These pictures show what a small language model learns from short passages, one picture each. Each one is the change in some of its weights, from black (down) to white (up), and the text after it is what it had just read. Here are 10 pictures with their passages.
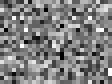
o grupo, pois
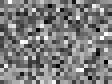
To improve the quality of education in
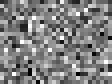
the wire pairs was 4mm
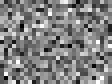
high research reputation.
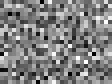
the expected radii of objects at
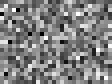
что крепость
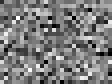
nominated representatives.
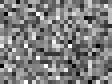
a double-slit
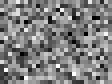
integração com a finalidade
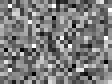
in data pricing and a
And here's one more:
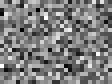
very long life and lots of
